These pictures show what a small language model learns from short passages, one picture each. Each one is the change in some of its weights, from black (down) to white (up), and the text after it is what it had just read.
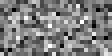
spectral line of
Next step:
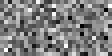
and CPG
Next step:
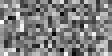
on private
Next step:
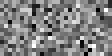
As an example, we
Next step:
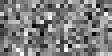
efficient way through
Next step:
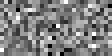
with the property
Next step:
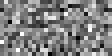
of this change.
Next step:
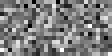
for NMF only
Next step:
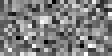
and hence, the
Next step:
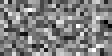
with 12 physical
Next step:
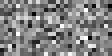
phase transition, and
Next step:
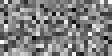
aggregates will
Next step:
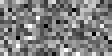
with fully
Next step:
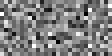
disk both the time
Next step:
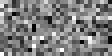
an audio
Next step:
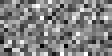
these states are expected
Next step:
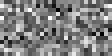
one workflow
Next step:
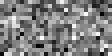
spectrum of universal
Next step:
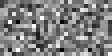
is at least a
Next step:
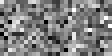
rate of change of
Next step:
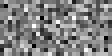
above distinction
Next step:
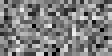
guide and electron
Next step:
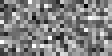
discuss the constraints
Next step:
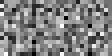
We can see that
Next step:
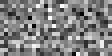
the natural
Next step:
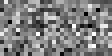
of the text
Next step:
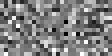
of free identical
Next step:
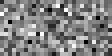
over Formal Training
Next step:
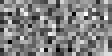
{\bibinfo {title}
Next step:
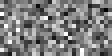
Resetting thus
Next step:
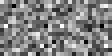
method to express these
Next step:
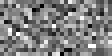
gradients in the
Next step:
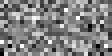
the approach to generate
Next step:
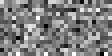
a standard fully
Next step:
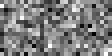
loss of flux due
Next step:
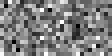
\item Offset
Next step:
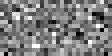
in the measured
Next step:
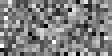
measurements. The last
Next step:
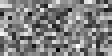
function'' operating
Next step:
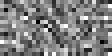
freedom sets
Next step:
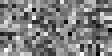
of the structure factor,
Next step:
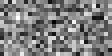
to apply a similar
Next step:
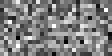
with a bound orbit
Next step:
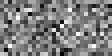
with respect to the
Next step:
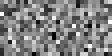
growth this will
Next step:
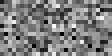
electron densities
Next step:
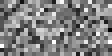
random. The model
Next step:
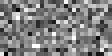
in the equation of
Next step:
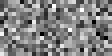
interest such as
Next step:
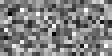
15 end while
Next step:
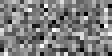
there is a probability
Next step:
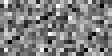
{\it Right
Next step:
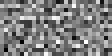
regime. A
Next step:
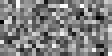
great and
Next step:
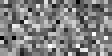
one-loop level
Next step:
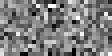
initiative that
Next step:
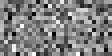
agate mortar
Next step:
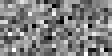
prefix, for
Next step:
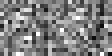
later various
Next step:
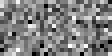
an important role in
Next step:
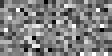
Dong, H.
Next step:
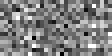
in the loop,
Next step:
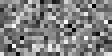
importantly it defines
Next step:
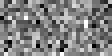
driven by
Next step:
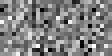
section, we will show
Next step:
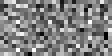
which cause their
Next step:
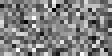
which are $\Delta,
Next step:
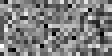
hand, rather
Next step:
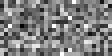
the class of highly
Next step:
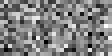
the IRAS
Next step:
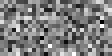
radius of 1
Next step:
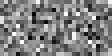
($\rho$) measurements,
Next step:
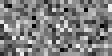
does not admit a
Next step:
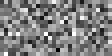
CT images and
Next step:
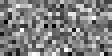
the solutions that
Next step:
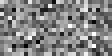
case, where the
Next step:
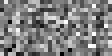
of the variation of
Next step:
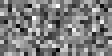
occur is complex and
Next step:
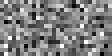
requirements} The
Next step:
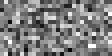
of the stars with
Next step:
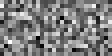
listed from top
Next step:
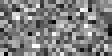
in the limit, since
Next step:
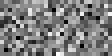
is not given for these
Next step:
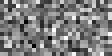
the MBS as
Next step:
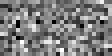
laser over 5
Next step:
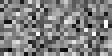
were presented in
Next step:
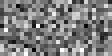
model disease
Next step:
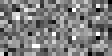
in the case of
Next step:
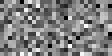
are only clearly
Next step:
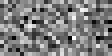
in case A,
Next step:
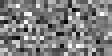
a relatively smaller
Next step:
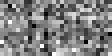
the temperature map
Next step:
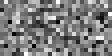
of a mobility
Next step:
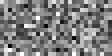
is fully
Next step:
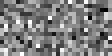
but contain more than
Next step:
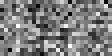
of harnesses
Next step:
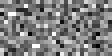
is the offset from
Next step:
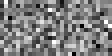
and contribute to
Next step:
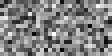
Emx2 in
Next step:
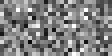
strategies under
